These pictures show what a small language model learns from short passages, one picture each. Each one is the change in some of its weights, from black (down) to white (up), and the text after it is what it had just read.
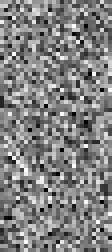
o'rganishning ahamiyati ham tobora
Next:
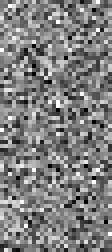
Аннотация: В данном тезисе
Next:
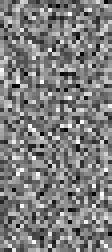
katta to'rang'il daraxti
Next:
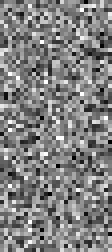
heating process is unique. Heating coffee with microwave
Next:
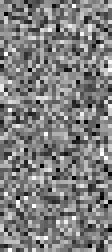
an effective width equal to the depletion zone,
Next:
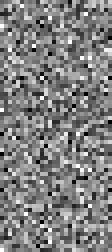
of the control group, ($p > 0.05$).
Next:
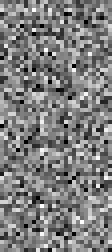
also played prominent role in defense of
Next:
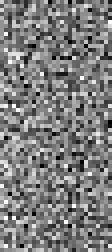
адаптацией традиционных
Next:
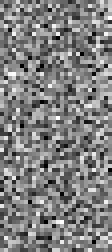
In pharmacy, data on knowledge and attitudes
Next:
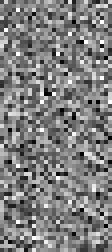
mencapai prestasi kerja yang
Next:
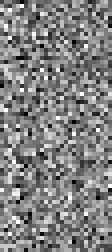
system demonstrates that it is possible to balance flexibility and
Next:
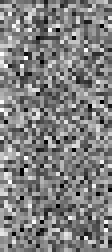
Peran ASRO Metode/Alat yang
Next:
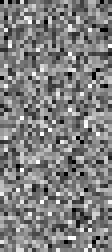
in fact, ubiquitous worldwide, and
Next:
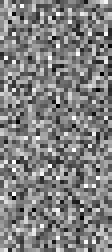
residential buildings in the European Union.
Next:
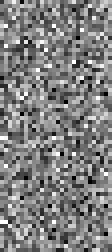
for clinical data acquisition, without adequate information
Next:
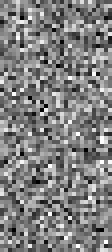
the necrobiotic process of soft tissues
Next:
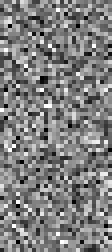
type (i.e., article, letter, or
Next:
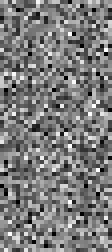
\label{NewDual} \ee To
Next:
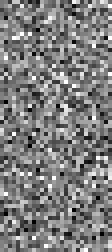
of films, and $\alpha={\rm
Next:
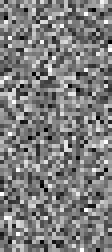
agreements with the simulation results. The compared obtained between the
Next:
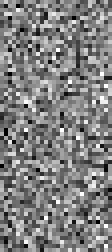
temperature of conductors which are to a breakdown of
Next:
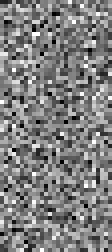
baik; 3. Masyarakat
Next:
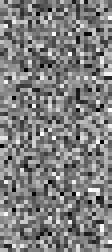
following pharmacokinetics parameters were obtained:
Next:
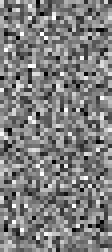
sixth generation of wireless networks defined several key performance
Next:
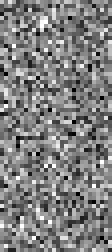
phases around a closed triangle as above, phase
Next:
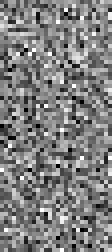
these flashes are hardly visible and can be
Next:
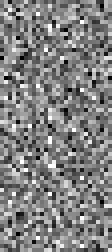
vodijo do podobnih izidov.
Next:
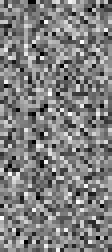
class, the SGRs are strongly
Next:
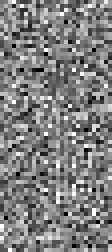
range at which the received signal power is equal to the received
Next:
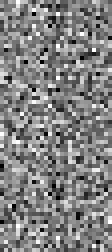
texnologiyalari universiteti 6. Toshkent davlat
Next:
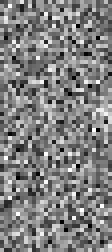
a linear radio-frequency quadrupole ion
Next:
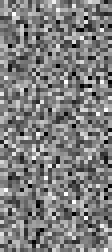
питања. Тврдње изнете
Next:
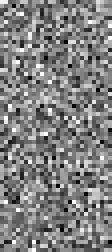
Arquitectura. Escuela
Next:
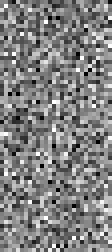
user interface. By leveraging the contextualized
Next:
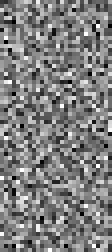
cont de natura sa umană,
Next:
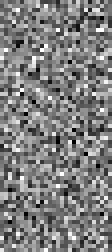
teachers at one respected Thailand University was conducted with
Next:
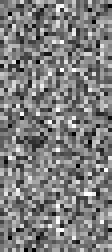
basic resources such as CPU cycles, memory capacity,
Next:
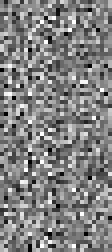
EU MISSIONS SOIL DEAL
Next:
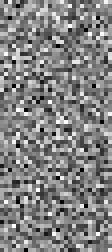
amount of clashing rules and regulations,
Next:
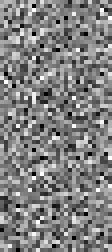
between ownership and accounting performance on the structure of
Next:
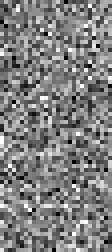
the batch is equal to the number of cores
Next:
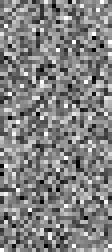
infer that neutrino driven jets may not
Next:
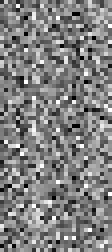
уніфікованого регулювання та
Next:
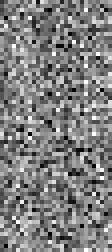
Sambas regency, namely to become mosque
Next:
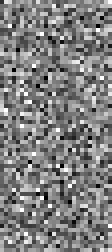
of pistachio (Pistacia vera
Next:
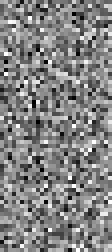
from an arbitrary statistic to infer the signal and noise distributions
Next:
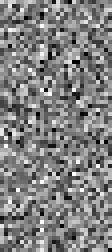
bo'lib, bular orasida daraxt va
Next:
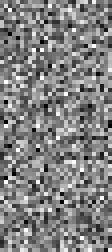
sigmoid colon. Initially described by
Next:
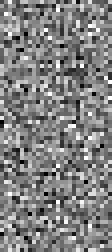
навлари яратилган бўлишига
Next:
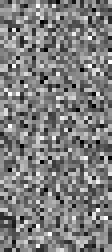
Institute of Technology, 4800 Oak Grove
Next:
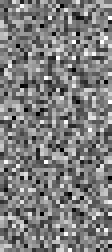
and CM were used individually and also combination of these
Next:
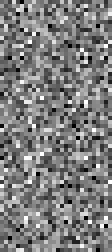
тест пройдено, тест не
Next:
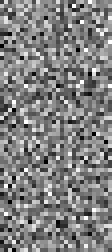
is Fast Read out Low Noise
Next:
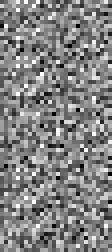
Internacional Comunista (Comintern),
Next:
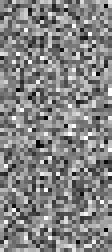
so that the origin and destination locations of the
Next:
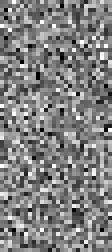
low forces for the unfolding process and at
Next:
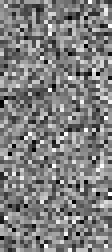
the urinary tract. Three main approaches are
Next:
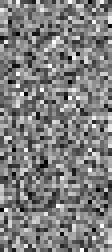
logic, while \system{} takes care of
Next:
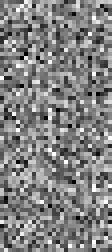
to Version 4 (c) Row confirmation
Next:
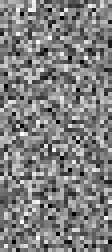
reported. Among 26,030 participants,
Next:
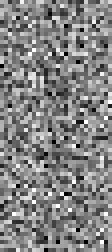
en su información y en algunas variables
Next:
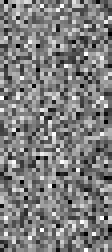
were assumed to be standing slow modes. While not
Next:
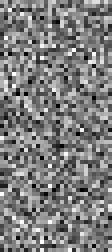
consistent with Islamic tradition (57.8%),
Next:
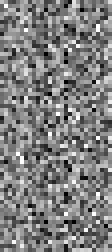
modo: En los sucesivos
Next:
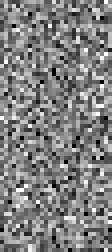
instead of disk chemistry. In
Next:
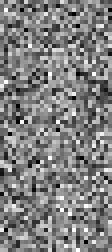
with the continuity equation to obtain \begin{equation}
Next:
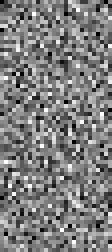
Autoritäre" umgedeutet und
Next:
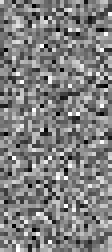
Each corrective action helps guide the assistant
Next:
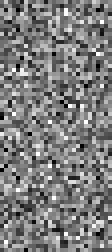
Indole-3-Propionic Acid
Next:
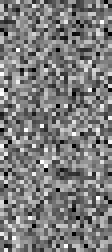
dan juga tenaga pendidik yang
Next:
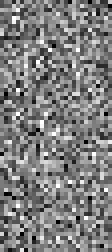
vii–xvi. - Creswell,
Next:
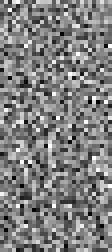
votes in a county that were cast
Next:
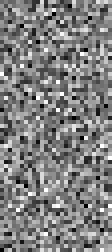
barcha madan maydonidagi oltin
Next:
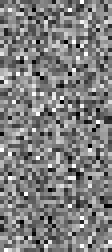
With these final results, our plasticity findings
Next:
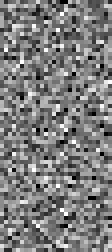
exceller pour satisfaire les clients et les
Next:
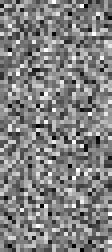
$\Omega$ should make the energy transfer from the
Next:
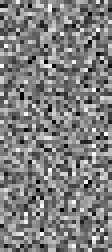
Findings: Overall, all four negative
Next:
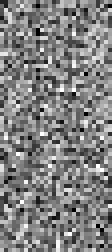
most complex network system of them all -- the human brain
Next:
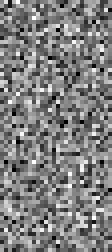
гг. 7. United Nations
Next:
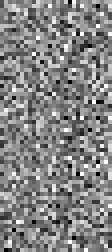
e o quarto para preparo de
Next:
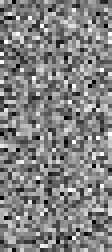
dicho trabajo demostró que el
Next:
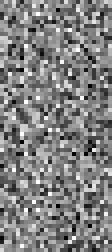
that 432 distributed Nvidia V100 GPUs
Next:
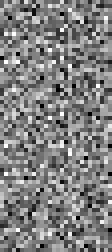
LUKOSIUNE, L. L.;
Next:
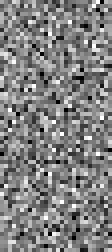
in the first year post stroke: a randomized
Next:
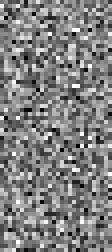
and convolutional neural network Muhammad
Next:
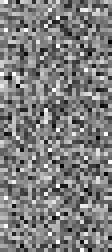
yang berlaku dalam perusahaan,
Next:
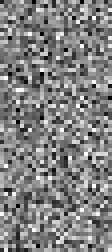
ingredientlari) va tayyorlash
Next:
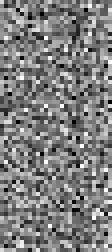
A strong inverse relationship between NDVI and LST
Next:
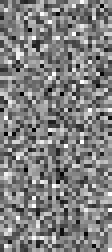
education is essential to creating inclusive curricula that
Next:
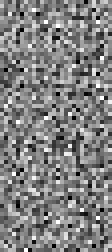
their combinations. Although MSA-based models
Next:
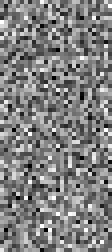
and the experimental data is found. We also comment on
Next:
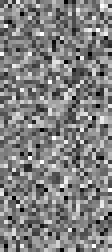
package available on R-Studio (Aria
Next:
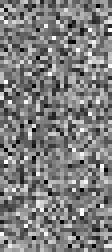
of Oxford, Clarendon Laboratory,
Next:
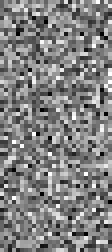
left panels, shear stress at the vicinity
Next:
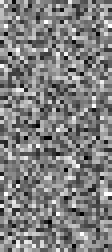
2. Develop joint communication and dissemination activities
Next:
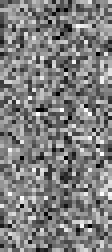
fundamental en la educación, con el potencial de
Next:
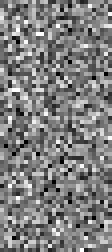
що св. Йоан написав
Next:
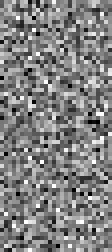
loss. 72.2\% of the participants selected the
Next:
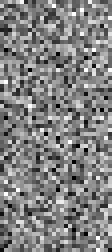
selected jump rope training. 16. Rokito
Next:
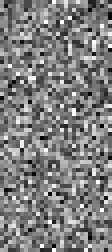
and decoder without CL. DA is short
